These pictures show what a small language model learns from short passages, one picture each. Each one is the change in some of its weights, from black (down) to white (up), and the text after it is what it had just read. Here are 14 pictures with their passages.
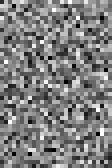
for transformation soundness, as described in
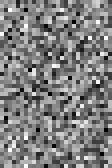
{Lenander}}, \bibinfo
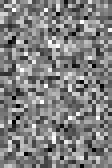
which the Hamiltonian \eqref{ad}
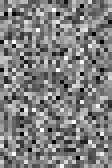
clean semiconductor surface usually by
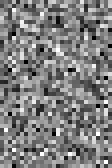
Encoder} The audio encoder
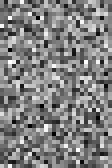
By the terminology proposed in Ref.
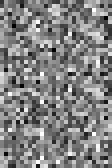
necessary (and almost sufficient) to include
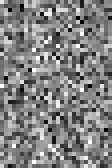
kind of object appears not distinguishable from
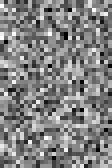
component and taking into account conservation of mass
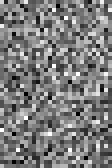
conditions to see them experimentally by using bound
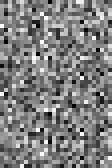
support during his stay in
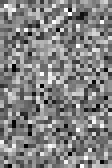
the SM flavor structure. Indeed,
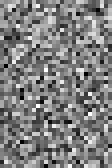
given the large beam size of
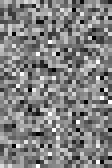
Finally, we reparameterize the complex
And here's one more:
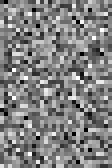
the relative phase retrieval. The measured
